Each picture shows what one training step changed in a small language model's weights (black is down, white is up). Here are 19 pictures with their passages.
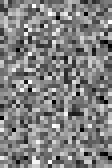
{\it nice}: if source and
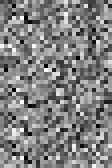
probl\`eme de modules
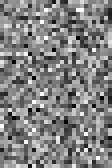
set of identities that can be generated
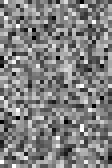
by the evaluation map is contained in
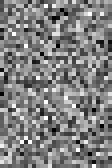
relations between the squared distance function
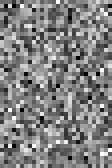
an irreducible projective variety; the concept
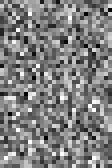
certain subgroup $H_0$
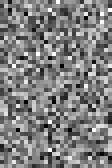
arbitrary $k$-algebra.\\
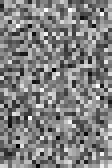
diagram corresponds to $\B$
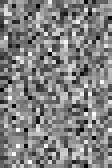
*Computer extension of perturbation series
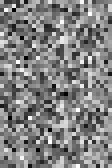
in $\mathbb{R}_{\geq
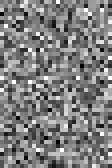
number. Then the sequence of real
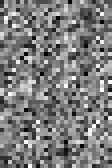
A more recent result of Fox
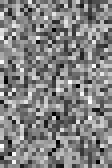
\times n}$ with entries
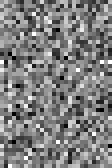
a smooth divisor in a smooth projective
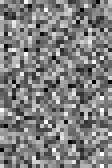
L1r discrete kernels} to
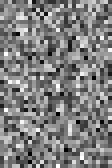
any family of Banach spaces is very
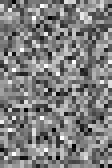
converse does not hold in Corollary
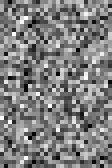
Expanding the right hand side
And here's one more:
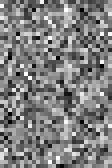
also determines the intersection.\hfill
